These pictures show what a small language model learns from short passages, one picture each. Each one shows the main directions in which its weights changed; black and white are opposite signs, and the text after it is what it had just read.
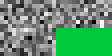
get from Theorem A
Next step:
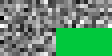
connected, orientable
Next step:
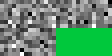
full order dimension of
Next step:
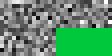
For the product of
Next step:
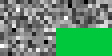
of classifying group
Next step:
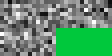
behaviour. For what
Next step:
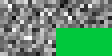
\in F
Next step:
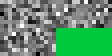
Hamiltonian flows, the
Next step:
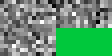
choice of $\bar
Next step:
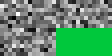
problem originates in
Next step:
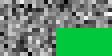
Start with
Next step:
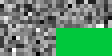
part of the conclusion
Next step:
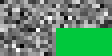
on one side of
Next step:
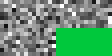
marked with a
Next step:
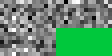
$X$ be
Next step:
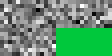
is a {\it
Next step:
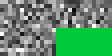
the domain of
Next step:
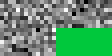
of the same
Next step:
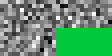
the contributions of
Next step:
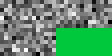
using only the first
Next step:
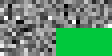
studied for the symmetric
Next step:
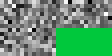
*weighted empirical
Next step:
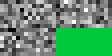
the second half of
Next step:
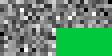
the function \
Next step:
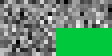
on $(\mathcal{
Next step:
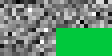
Abel polynomials
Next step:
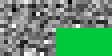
0$ and
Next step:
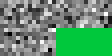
P\rVert /
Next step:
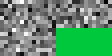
$H$ est
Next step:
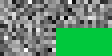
be the quotient map
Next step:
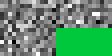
tensor categories}
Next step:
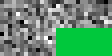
weights. This includes
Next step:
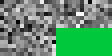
and for interval
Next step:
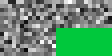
the discrete Laplacian in
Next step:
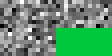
Banach spaces, let
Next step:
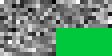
to hold over finite
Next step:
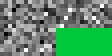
construct in detail examples
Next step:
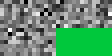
\tau)$ expressed
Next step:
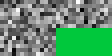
number of features
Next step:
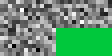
the quotient functor.
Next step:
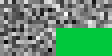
times. For small
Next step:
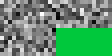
growth of the first
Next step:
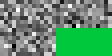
of elliptic operators along
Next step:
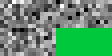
Let $M$
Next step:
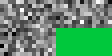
the following rescaling
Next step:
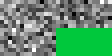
and a group of
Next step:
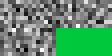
of a fiber bundle
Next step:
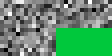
The second column
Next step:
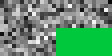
matrix. Let
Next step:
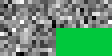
$\zeta$ est
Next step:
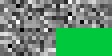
problem can be solved
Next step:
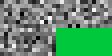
on.\\Given a
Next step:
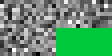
side of the inequality
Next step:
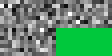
This will allow us
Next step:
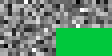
some morphism from
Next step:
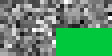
plane continuum not
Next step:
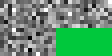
both spheres coincide
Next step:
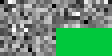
case in our current
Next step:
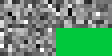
Proof of lemma}
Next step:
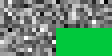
scenarios are not only
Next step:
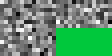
order continuous norm,
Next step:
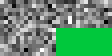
assumptions to the list
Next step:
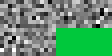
each point of
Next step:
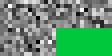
Figure 10.
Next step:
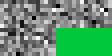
flat. Hence
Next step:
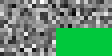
pairings which allow
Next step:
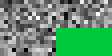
with the induced linearization
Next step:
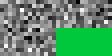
the particles becomes less
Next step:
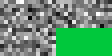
$ with group law
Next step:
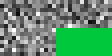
recurrence relation of
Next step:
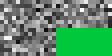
is the same for
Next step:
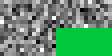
Federal Institute
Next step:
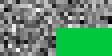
is a minimum
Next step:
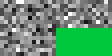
$S$ will
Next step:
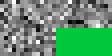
by the definition of
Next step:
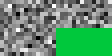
following is satisfied:
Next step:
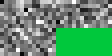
tools, including
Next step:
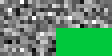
fixed order. The
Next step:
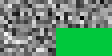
whether a transformation is
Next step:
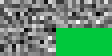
algorithm to make more
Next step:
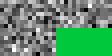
call then the
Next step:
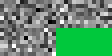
is also important for
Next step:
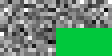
are isomorphic. This
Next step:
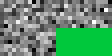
surface. The latter
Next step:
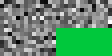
does not prove energy
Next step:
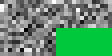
the rays
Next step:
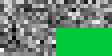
an ideal fluid
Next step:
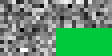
a shallow
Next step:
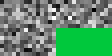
axiom is satisfied.
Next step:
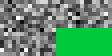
oposite algebras
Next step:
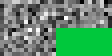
(with radius
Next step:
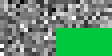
delay operator remain
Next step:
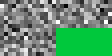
which incorporates major
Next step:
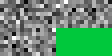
for the heat equation
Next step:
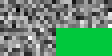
of systems of linear
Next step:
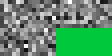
in a new symmetric
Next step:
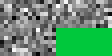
directly with the
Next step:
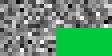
the fastest
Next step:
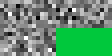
One of the major
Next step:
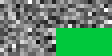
completely analogous to
